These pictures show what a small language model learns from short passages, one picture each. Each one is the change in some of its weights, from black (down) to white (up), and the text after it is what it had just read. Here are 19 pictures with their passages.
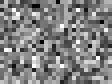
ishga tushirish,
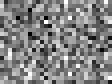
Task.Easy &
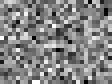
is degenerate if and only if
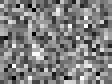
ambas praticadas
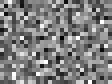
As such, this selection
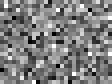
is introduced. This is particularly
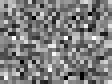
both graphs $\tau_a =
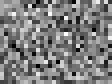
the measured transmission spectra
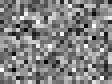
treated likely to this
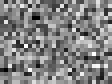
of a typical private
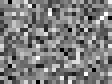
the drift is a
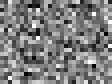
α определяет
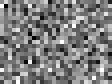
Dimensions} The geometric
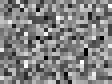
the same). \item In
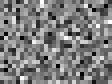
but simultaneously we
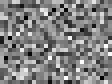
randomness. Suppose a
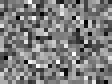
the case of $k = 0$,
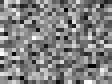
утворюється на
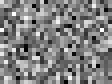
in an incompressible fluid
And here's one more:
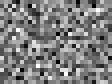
be an element of $W$. If
